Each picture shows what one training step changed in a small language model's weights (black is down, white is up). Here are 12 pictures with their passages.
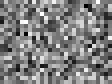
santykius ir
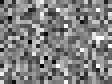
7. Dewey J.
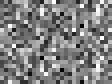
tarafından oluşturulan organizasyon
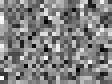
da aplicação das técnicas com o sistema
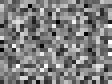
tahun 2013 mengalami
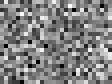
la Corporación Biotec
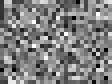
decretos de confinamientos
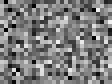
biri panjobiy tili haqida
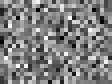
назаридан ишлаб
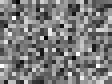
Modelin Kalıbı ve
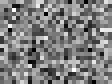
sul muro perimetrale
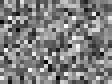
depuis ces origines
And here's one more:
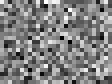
colete de ante fino,
